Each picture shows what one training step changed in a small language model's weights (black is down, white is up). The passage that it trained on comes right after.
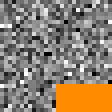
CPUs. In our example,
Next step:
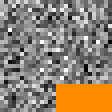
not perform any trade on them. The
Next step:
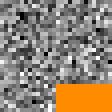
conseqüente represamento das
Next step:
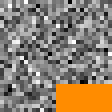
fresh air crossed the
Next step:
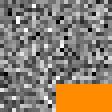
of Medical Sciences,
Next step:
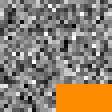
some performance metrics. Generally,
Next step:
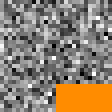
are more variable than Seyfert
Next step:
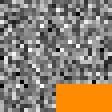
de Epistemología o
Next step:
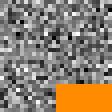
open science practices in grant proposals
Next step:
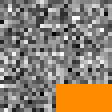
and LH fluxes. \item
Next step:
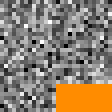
de los tratados y convenios
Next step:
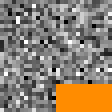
of Experiential Teaching
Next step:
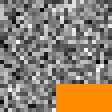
being crucial to make the above solution
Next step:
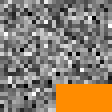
set of parameters we have averaged
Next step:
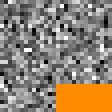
та різних методів
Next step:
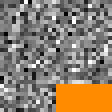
of softened fluctuations
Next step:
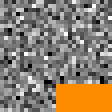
in serum: veracious
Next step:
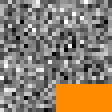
discussions, it also includes more
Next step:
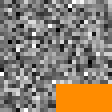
of a haze-free
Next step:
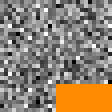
RBs per coherence bandwidth
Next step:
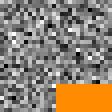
цього є дві
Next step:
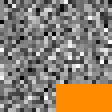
qo‘yadi, deyish
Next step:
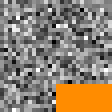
Survey Design on Data
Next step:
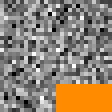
yaratilgan, ular
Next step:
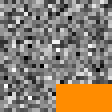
the effect that EE has on students.
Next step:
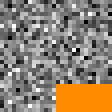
$i$ chooses strategy
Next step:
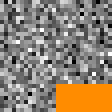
which objects are created by hand through
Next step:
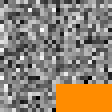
guidance maneuvers that maintain
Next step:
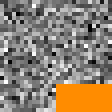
da Educação Profissional.
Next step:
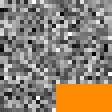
Biomarkers of renal
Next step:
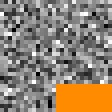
the velocity field of convective
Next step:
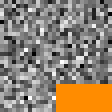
give data on traffic conditions along
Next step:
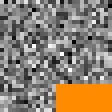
out that the two previous assumptions are
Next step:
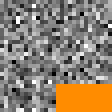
of $\pi^+\eta$ system in
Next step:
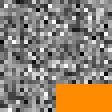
APPLICATION OF THE
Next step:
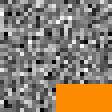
knowledge, there were no relevant papers that
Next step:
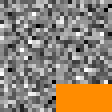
with a range of inclinations
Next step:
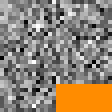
ratio tapered under flame
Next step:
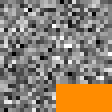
native representatives of the genus
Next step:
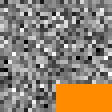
Brief dictionary of the
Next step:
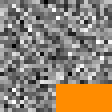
abortion regimen."
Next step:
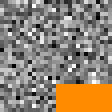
à pandemia, a
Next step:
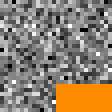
cambiamenti climatici
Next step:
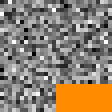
their people. Their residents
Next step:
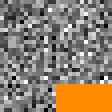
раствор. Key words:
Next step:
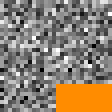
de Novembro de 2025.
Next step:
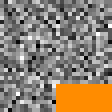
each log stream having a single
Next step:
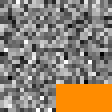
to information regarding serials,
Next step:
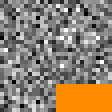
willing to `take the other
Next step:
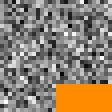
malignancies in the general
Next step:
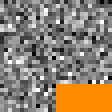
A.A. Vlasov has
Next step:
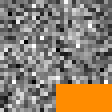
of his activity. According to
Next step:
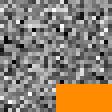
catalyst can be achieved using different
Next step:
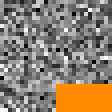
in warped supersymmetric
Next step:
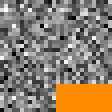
1. **Qizdirilgan
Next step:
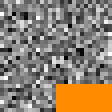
Constraints:* Our aim
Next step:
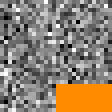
perform classification or regression tasks on large
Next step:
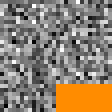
Emocional. Resiliência.
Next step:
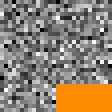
gap between the actual practice of
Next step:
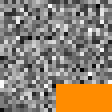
the former and disengagement from the
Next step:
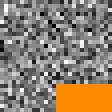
novelties its proposal will bring
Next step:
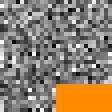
a pseudo-labeling loss
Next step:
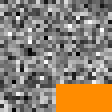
vessels: State of the
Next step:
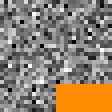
that a significant fraction of all stars
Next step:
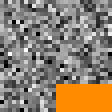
within the timescale required, is
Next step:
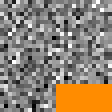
baseline. This was followed by
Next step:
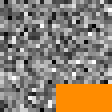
models both in terms of animal model
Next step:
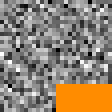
flare. For the impulsive phase
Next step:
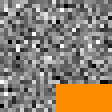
of rice contains 24 amino
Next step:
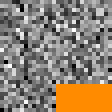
Bangunan di Kelurahan
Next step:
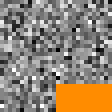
problemas reais e propor
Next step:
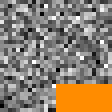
esticado Balmer a ideia
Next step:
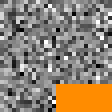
these detectors by degrading their
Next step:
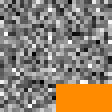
e conectado ao dia a
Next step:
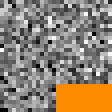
een sluipende doch
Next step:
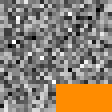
scarce SAGIN resources.
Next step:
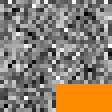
a file. \\ \hline
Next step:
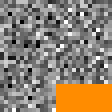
framework *idwMapper*
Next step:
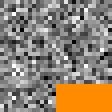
\textbf{Variable nodes:}
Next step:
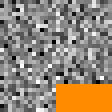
conținut bogat,
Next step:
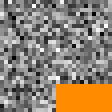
were constant from the center to 3000
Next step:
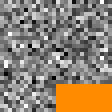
analyzing different forms of
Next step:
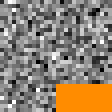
o'rta asrlar davri
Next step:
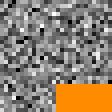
result indicates that the concentric magnetic domain
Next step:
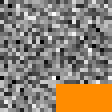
curriculum implementation, the most important
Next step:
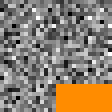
The reason is that the recoiling
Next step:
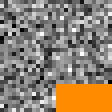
with $S =\pm 1$. The
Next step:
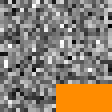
a solution to spectral efficiency and coverage is
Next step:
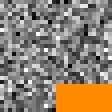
multisystem, autosomal
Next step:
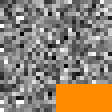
and the University of Malawi's
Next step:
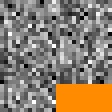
EN - GENERAL
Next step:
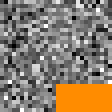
беда в том, что
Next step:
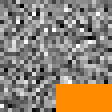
articulación del ARS
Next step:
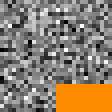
Lengua y Cultura
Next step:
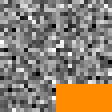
representação de mulheres pode
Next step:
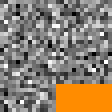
UNIVERSITY OF
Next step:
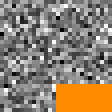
techniques Porto-Novo:
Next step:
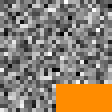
processes were investigated, and a two component
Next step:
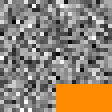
generated simulation runs, the underlying
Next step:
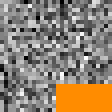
in the King plot \mbox{in
